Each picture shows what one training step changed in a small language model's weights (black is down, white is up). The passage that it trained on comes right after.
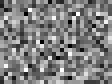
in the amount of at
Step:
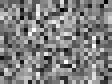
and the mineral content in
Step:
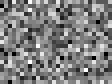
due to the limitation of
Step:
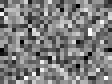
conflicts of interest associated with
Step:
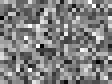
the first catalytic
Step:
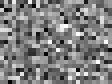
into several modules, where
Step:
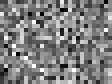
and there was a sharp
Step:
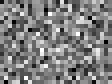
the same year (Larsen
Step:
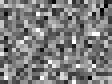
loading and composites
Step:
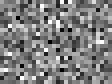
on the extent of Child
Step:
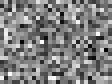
the data considered as case study and
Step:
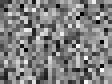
risk that a bank will
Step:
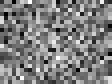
carried out in the last
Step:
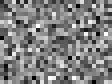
have limited alternative sources
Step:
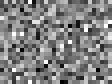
closely related to ration
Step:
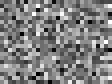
estimated mean square
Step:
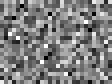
sending its production down
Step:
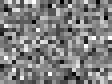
a retroposition –
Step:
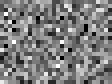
premature menopause in
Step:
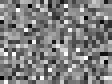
moderate vapor
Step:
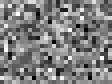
four Thai regions
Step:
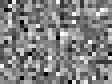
were 211 prepared from
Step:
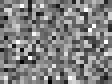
likely provenance in the
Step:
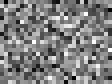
complicated applications such as
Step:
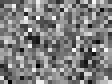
the expressions have the same
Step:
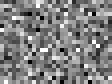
Universities Commission
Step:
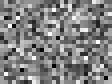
of strength distributions
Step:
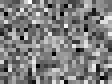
identify the hepatic
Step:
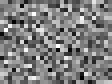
the undrained cohesion
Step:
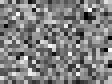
gelatine at various
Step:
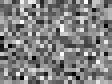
significant amount of extra
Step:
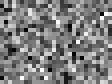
for obtain more information from the
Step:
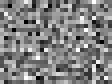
the Internet banking
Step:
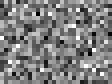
where the visitor can buy
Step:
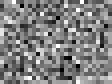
SSSR* —
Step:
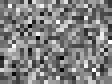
Finally, it provides
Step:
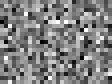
Potential Information Management
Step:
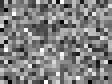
to be used during project activities.
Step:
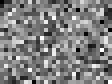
high. Stoma and
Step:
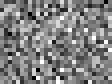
and organizing of these activities on
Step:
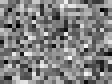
persisted in North
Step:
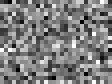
pole (where a
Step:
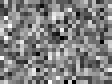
and duration time were respectively
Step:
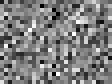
parking system is mostly
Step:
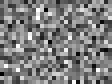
satisfactory result was
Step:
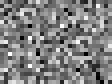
techniques to overcome the
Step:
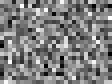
Cladding Risk
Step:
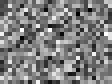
protective circuit may
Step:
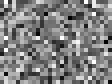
of the proposed method were tested
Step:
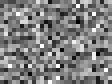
image resolution limits.
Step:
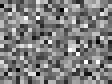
the production of LEDs,
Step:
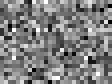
with Kiswahili
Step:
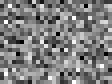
resonator when loosely
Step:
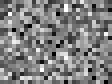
countries, promoting the
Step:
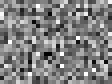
public health takes the
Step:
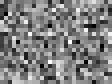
quality information inherently have
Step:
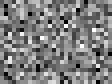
the Presbyterian
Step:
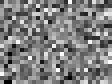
related to balance,
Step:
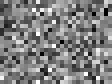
taken into account.
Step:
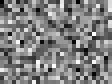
indicate the world community's significant
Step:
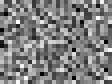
Red Red Red
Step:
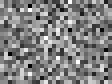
in Hamdani
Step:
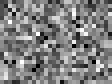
scholars have also
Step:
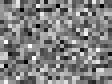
that they have no competing
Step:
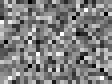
Turkish (27
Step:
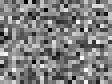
and calcification [2].
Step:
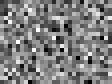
is able to contribute
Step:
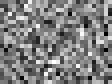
expression of the remaining three
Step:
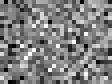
perform elastic stress analysis
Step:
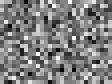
total bioerosion and
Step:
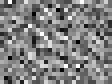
Shell (Fig.
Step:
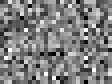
P^* or not.
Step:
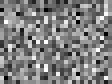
level 405. Both samples
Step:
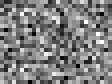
documentation and training of the
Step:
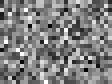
Challenges. A
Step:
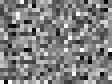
(anyman) have
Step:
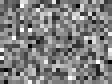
ears of his wife,
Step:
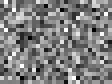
of the participants, it was
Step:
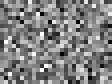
adopted in OFDM
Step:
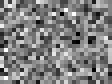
of Freedom Mean
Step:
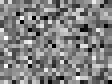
material during the forming process.
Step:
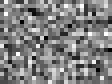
3' end of exon 5
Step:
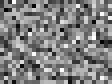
about code reviews based on
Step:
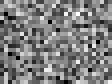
set of artifacts
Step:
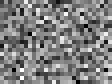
wound complications.
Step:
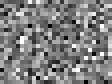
tools, in this case,
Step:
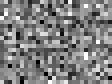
2,1% Circulation
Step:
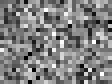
3.1 Music
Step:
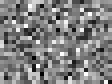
Etna craters at
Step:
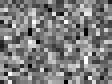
is often realized by optical
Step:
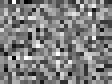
utilized imaging modality
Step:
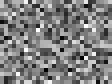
blood availability (Figure
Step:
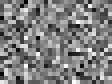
stress failure criterion
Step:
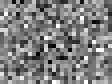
h}$$ Volume
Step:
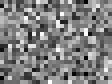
the impact of financial development on
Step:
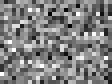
Nursing Tutor,
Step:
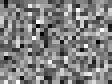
**Catalogue of
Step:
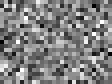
the temperature control system for the
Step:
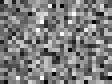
area with mask, the
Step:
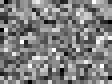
evaluation model"] OR
